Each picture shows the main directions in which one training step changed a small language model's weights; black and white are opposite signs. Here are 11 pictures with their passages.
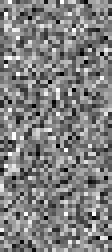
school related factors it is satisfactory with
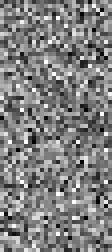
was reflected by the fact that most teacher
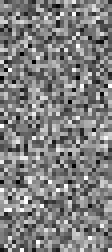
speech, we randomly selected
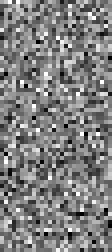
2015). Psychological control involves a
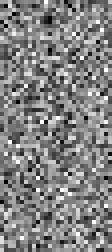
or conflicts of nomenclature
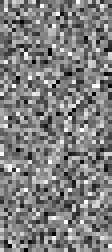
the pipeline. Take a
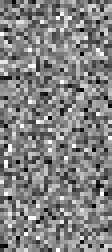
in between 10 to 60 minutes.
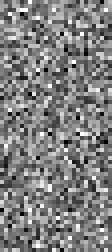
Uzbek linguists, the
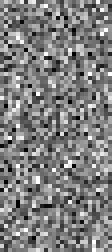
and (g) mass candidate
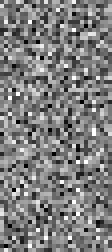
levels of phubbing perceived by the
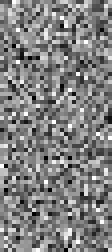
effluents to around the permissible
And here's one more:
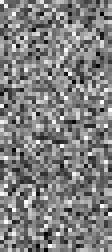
of SMEs Zou et al.
